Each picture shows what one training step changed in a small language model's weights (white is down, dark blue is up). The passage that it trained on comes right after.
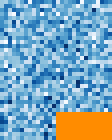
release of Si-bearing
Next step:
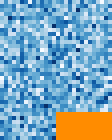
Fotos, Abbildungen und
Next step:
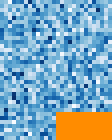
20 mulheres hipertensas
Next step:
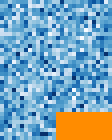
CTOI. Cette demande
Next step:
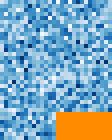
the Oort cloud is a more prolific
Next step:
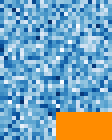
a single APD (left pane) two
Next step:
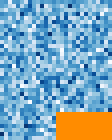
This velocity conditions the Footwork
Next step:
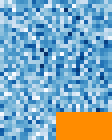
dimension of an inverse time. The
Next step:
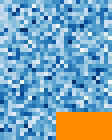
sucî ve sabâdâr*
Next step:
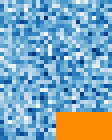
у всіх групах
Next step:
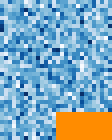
\textbf{Definition of the helicity
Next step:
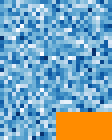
komunikasi, pemecahan
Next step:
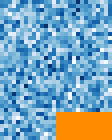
lower values correspond to $(\mu\ e\
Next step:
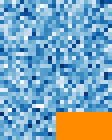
вопрос о необходимости
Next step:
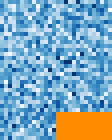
higher the quality and fidelity of
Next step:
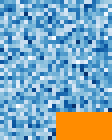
the additional unknown function $\sigma$.
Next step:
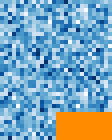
of the current ramp rate for
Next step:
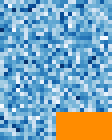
virtual edges, we fix the
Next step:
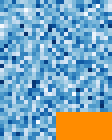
emission was too luminous and
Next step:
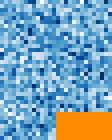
davrlarda bo`lgani
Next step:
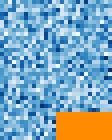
S. Khoroshkov,
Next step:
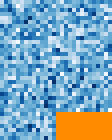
disk's overall density may be scaled.
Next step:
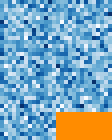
меросни яхши билишни
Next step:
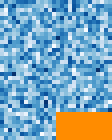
diferida cuando era en el
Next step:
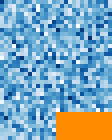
a lower bound exists for case 2 and case
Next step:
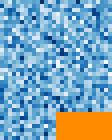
se componía de tres elementos
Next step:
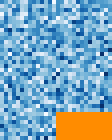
reminiscent of previously studied
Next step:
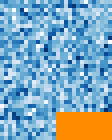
ichiga oladigan oliy
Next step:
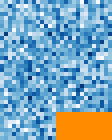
tablets // World journal of
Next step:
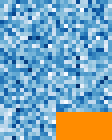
ҳамда *B* кадрнинг
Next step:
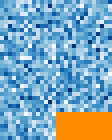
instance, GraphSAGE
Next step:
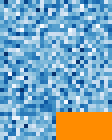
mafkuraviy ta’sir
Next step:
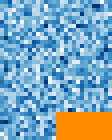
can be well indexed on the known
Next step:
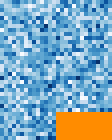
фантики бросает И не
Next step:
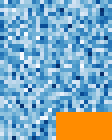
зависит от типа
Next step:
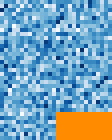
performing all computations in 32-bit
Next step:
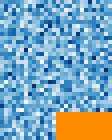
Г. Опорков). С
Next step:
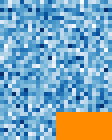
A, no evidence of cointegration
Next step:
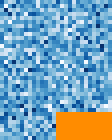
bilish jarayoni, ya'ni
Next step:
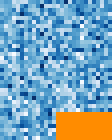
від формально визначених
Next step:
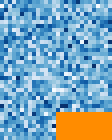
both cases the phase shift increases from low
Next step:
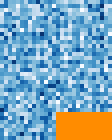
їх гармонійного
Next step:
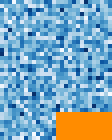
cold relativistic MHD WE in the
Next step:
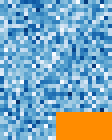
derived solution preserves the following
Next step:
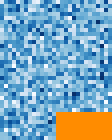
espécie de circuito,
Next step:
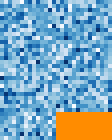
simulations show that streamer-induced
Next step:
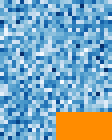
decay modes. Threshold
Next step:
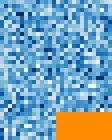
silicon nitride microring
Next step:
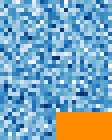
Das Internet macht es
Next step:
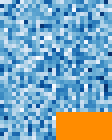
situ} at 60~K. For the
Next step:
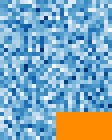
type. We estimated the error in Hall
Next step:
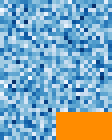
por aumentar a capacidade natural do
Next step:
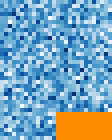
was several hundred times
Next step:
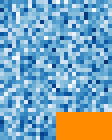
ham ana shu qilingan
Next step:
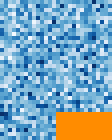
show that it is well-approximated by a
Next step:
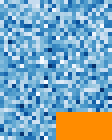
lain-lain. Legal audit
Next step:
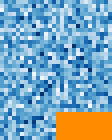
key exchange mechanisms offer
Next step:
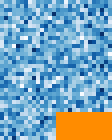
del cociente Ms/Af
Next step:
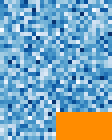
The sample consists of four distinct
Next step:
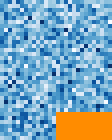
do qual a parte deve provar o
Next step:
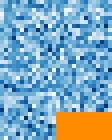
for dirty paper coding. The
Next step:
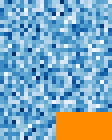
from the indoor environment
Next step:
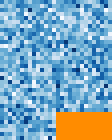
out, formation between the \htwoo and
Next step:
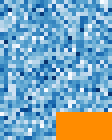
la maldición de Pinocho se
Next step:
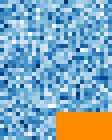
the FBs, where high-energy
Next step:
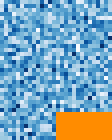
\hline test1 & JPEG &
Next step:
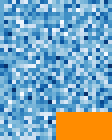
isotropic gain using complementary
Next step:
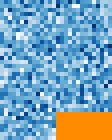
by the minimal coupling prescription),
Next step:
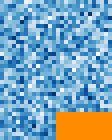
base du MAU de Binford
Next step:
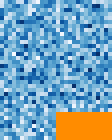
sérénité donc du
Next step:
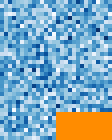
on data augmentation for heart sound
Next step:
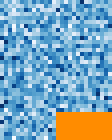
for the Wilson and clover actions, at
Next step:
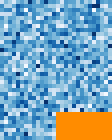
quantum pointer, the display pointer
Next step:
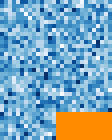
observed, characterized by an upturn
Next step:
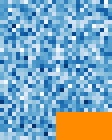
imagem e o significado se torna uma
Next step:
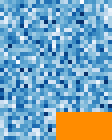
2.2 Como atrair e manter os
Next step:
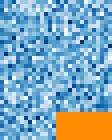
the energy transfers are equal, then the
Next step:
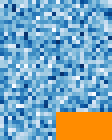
telescopes was slightly
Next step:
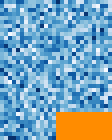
phénomène dans lequel
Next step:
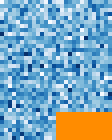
Права и обязанности
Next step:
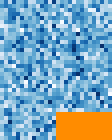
limits of integration are irrelevant
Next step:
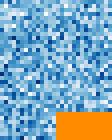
high-redshift galaxies.
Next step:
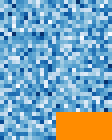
та її застосування в
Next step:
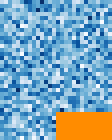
to the IP results in \begin{eqnarray}
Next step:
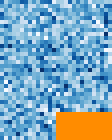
the lessening of the conditions on
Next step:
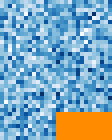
de tal calado. Por ello,
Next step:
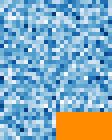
Cooper, Phys. Rev.
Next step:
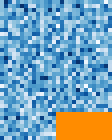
TOPÇU Doktor St
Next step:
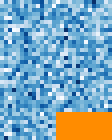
we introduce a shear stress in
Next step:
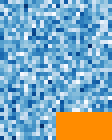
монополізація даних
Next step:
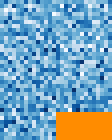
al Poloniei [16]
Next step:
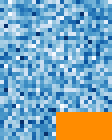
Hech kim O'zbekiston
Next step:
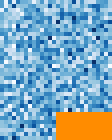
*Health Services
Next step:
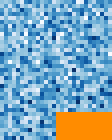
de la Delegación de la Unión
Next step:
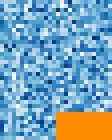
с человеческими
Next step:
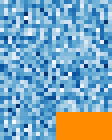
operator of $e^-e^-
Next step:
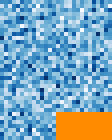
data; and $P(S_{i})$ is
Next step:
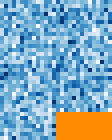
link)} \hlcom{##
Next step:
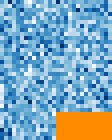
to add their own annotations.
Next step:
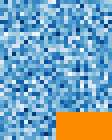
Indonesia. Paradigma yang
